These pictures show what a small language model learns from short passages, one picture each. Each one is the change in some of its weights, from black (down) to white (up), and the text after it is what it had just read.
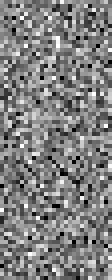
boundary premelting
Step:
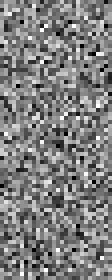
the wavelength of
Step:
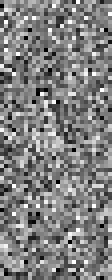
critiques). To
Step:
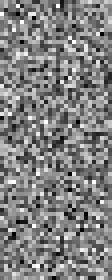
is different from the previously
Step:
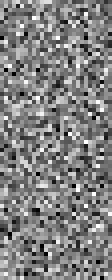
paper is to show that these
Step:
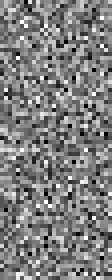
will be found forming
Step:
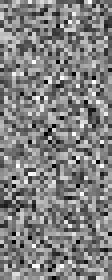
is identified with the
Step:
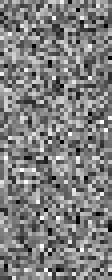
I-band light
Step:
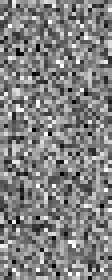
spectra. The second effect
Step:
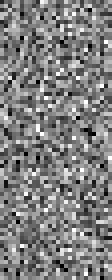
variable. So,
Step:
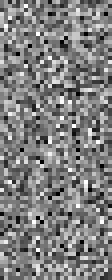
Res.}, vol.
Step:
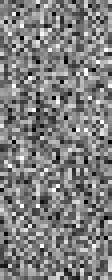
actual network simulations
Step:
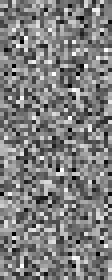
for the origin of the
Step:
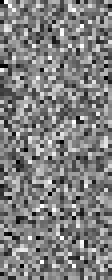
maps of vector
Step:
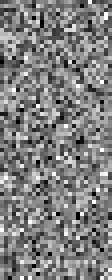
$p_N$ and
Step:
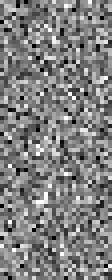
addition of matrices.
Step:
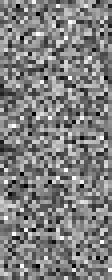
correspond to the two different
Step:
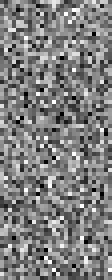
amplitude and SNR
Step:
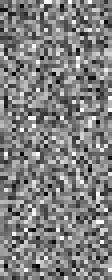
all components to the
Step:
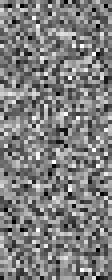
can be written
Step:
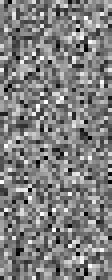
the shank,
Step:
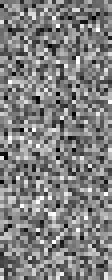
towards the end
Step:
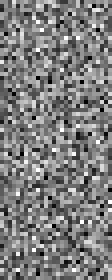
sample for 39.1
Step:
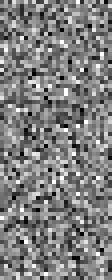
too large for significant wave
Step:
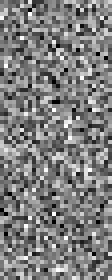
pattern (a)
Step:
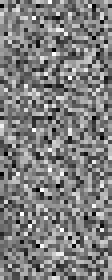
can be detected
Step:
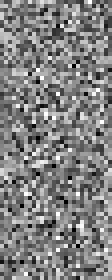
is that we assume
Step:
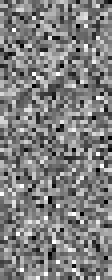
Geant4 example
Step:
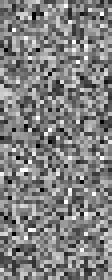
with the constraint
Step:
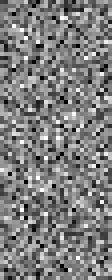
the ongoing
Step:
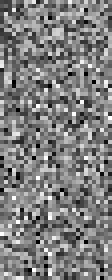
because it theoretically
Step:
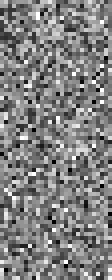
simplicity, the
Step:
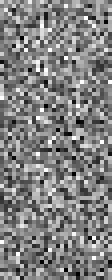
always a source of
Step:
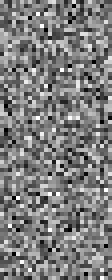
same factors that a
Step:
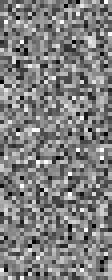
even larger than for the present
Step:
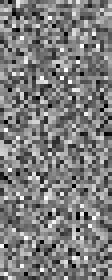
using a pulsed
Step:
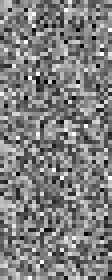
in the spectrum taken
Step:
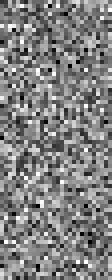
even stronger.} We
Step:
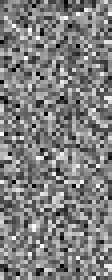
outgoing or a
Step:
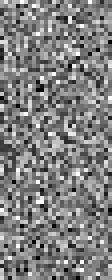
resolution point clouds
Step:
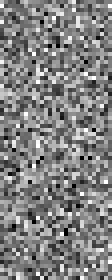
Relative magnet
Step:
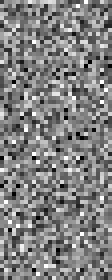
without excessive
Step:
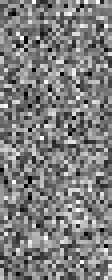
same relation by a different
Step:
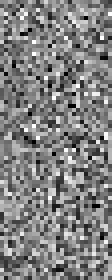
(Brindle et
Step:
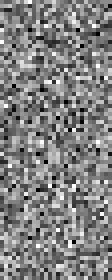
color with 8-bit
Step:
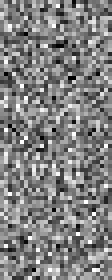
(ε) up to
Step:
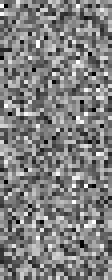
many answers with
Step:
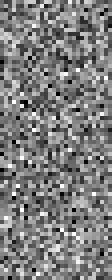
the exact choice
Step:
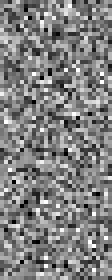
\, d\omega.
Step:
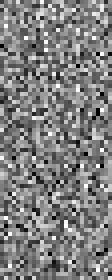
treated by including
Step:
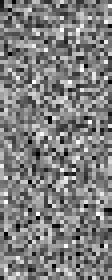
T,b}$ measures
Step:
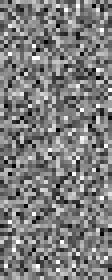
to excited states between
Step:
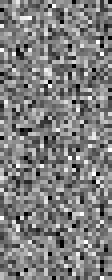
Carlo calculations of
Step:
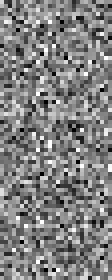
on Liquid
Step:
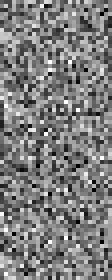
the localization of the
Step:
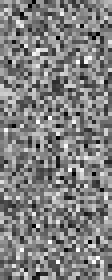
since we only require
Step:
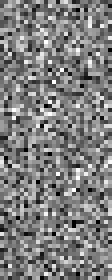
proportional to
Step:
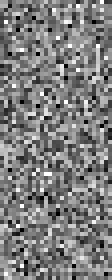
the last 15
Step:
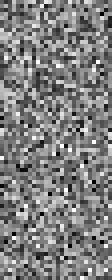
the calculation of the
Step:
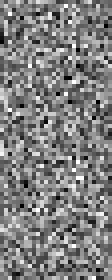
law is induced by
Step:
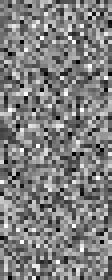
of particles) by the
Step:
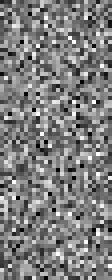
of cluster states consisting of
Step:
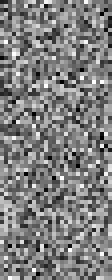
the line should exist with
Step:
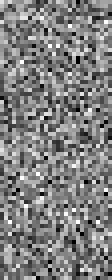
the saturation power
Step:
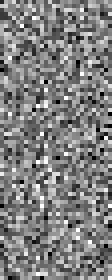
MEs. If
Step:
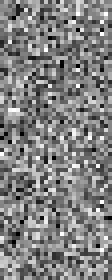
global access to
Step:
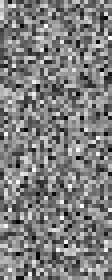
the vertical CMOS
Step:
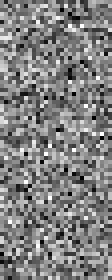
Leiden, The
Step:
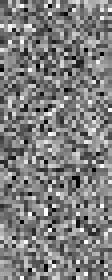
stronger but decays
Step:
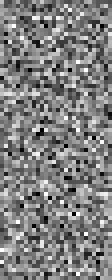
would be allowed by
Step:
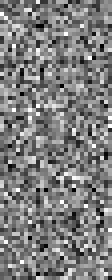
$\mathcal{W}$ in
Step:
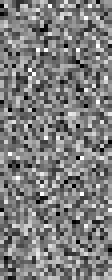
persistence and
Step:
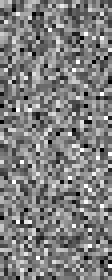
strains, so that
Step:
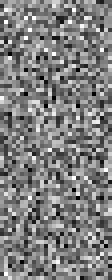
identities have been
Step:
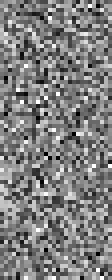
{We ought to
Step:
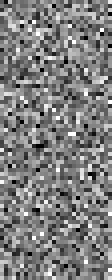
addition to this, with
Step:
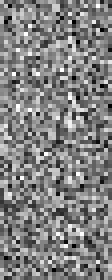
(see for instance
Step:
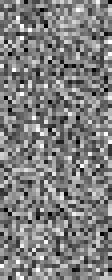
store. These
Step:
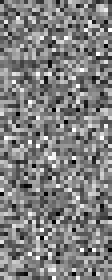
far beyond those
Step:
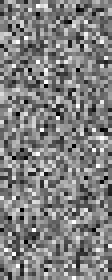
the twisted
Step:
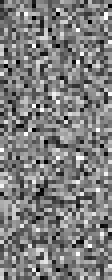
regime $B$
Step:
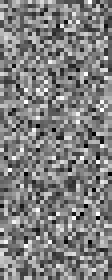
is used to compute the
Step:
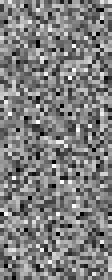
can be used to control the
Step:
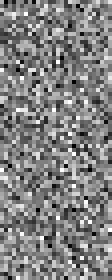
from previously reported
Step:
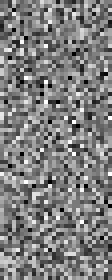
of the IMG
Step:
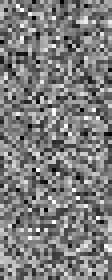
are similarly defined in the
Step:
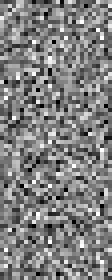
these new kind of
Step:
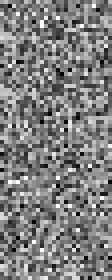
state \begin{equation}
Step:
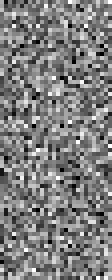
profile that is reported
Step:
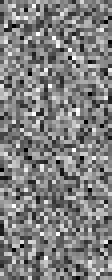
just the normal matter
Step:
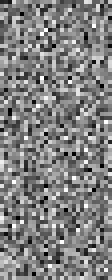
exist if and only if
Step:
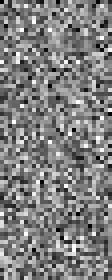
cosmic ray
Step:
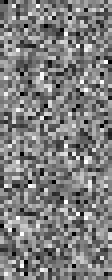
the stabilization
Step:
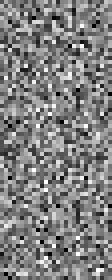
better understanding
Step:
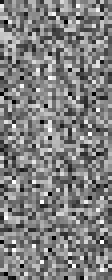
changes of the
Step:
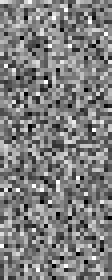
0$, a gauge
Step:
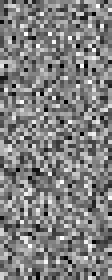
single crystal
